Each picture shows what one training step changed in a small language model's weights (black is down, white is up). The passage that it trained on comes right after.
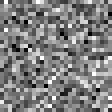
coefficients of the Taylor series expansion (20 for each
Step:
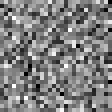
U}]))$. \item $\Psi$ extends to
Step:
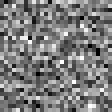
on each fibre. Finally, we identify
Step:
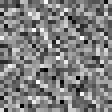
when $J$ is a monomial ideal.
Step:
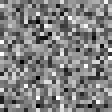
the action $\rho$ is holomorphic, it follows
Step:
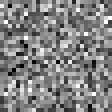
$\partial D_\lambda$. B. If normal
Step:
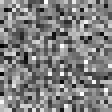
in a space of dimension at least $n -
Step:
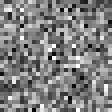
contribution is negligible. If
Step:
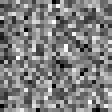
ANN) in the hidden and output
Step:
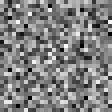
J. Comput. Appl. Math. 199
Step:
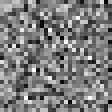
condition. In this case there is a jump of
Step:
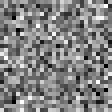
that a compiled parallel implementation can yield a
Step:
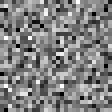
still result in a larger discrepancy between the
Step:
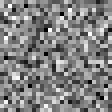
for all $v,w \in N$
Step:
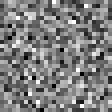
turns out to be much more difficult than for
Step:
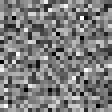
$\textrm{div }U = 0$. Therefore
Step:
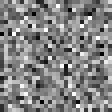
$a^i$ is a threshold policy with
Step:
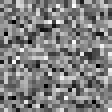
$T\subseteq S^r$. Also let
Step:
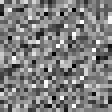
of honeybees persists,
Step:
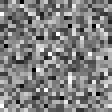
difficulties occur at $-\iy$. Convergence
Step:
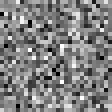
of degree $3.$ \begin{Theorem}
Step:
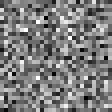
principle, at least, this result reduces the classification
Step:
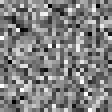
sets all negative values in the input to zero;
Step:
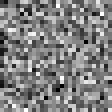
we write the Fock vacuum by
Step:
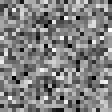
the result is optimal, as the following example
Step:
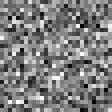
hence four copies are needed around each codimension
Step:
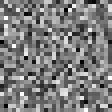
is devoted to the consequences of the
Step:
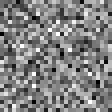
generated non-abelian free group $\F$
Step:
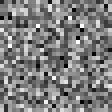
the Theorem can be proved by induction on
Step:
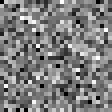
Let $\M$ be a subcategory of
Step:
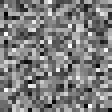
2\gamma \sum_{j\in
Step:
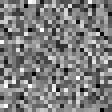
is assumed to be equal to the energy
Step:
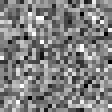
Guy. \subsection{Answering
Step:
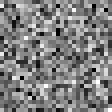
and $\g\ge0$. Here
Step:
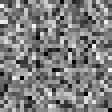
and all other vertices have degree $5$.
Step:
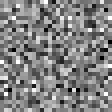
of $u^t$. In particular $\bar
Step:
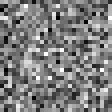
public} when all players receive
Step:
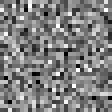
before by Aubin \cite{A} and
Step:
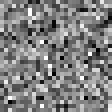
more extensions of this type. By (4),
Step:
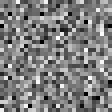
j \leq n} (x_j
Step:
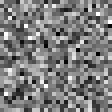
differential equations and not just scalar equations. Our
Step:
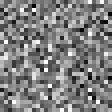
of some parabolic subgroup of $G$ on
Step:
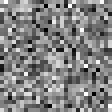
$t$. The construction is based on a
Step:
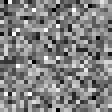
$n$ is a square free integer. As
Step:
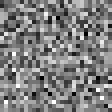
these. Thus $H=A_n$
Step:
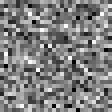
a point where the maximal vertical separation between
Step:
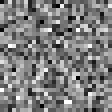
with Vassiliev's discriminant
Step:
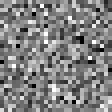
In the symplectic coordinates $((u_a,
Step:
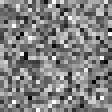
depend on $v$ since $\Ga$ acts
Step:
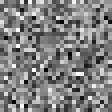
\ref{biliplema} is larger
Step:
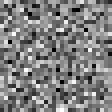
\mathbf{y}_h \right)
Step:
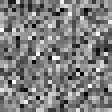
perturbation in page B1176. The correct
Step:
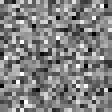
denotes the Weyl-H\"ormander
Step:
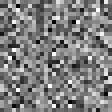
Mathematics and Narrative}, edited and
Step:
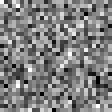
that bound. Thus, the Cholesky
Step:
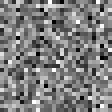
the results of \cite{MassR}
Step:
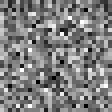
generator considered by Bavinck is just the
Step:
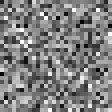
in Lecture Notes in Mathematics, pages
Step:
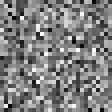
following classic result. \begin{lemma}
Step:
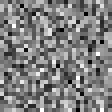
we consider the following hypotheses on the data:
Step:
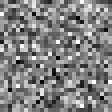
de pouvoir supposer que les
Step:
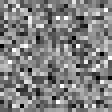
and as regards the complex or real value for
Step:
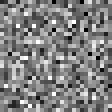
happens when $M \to \infty$ for
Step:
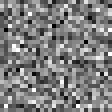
a similar way, like for the gradient with respect
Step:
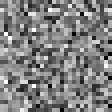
are fundamentally different and other learning techniques
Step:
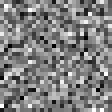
any choice model satisfying substitutability, not just
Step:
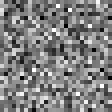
y]) $ \emph{Define:} $x
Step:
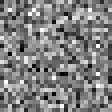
to eliminate outliers from a set
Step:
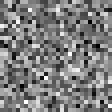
the appendix \satz{Lemma}
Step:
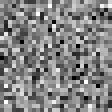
adopt the following assumption on $D$,
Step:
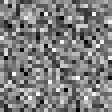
the two Gaussian measures corresponding to the processes
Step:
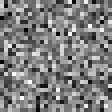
$x \in \RR^n$ by
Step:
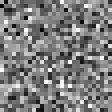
strong (classical) solution. It is worth
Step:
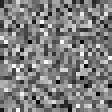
we have [4] \bigskip {\bf Lemma
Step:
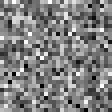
$M-B$ is irreducible, which contradicts
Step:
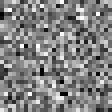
which is an abbreviation for \[
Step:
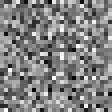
show that the generating function for the regions of
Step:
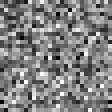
| The argument repeats with smaller radii
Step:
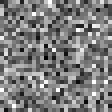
the paths are non-intersecting. This
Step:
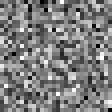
stored by the solid when deformed a
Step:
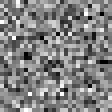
$\sigma$. In the next lemma we establish some
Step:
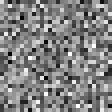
point of the class \begin{eqnarray*}
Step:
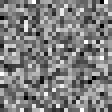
4) if we defined mapping $^*$ for all
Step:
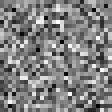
x$ is injective, the range of
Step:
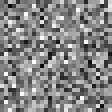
\Delta \pt c \dxdt -
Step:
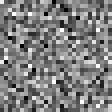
\cross I$ while $\bdy N
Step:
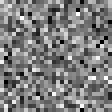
general value of the momentum map was studied by
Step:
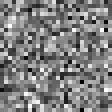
spaces is $4$-dimensional. Our problem now
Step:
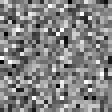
\eqref{E-origin} we get
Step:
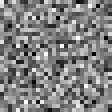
\bigskip Let us fix some notation. Let
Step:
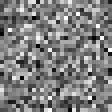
and, if so, which class does the solution
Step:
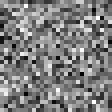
sketch of the proof. We run the DFS
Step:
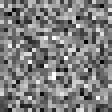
we define $n$ column determinant as well.
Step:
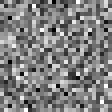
can be transformed into the Hamiltonian formulation:
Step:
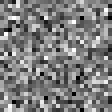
paths of $\bbm$ are continuous
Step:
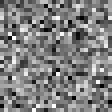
6.39 as desired, completing the
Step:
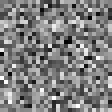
[0,+\infty]$ possessing the domain
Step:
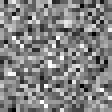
denotes the Weyl tensor of $(N, \bar
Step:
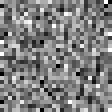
so that $\Lambda _d$ becomes the zero
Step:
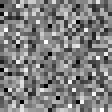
easily with GRTENSOR II,
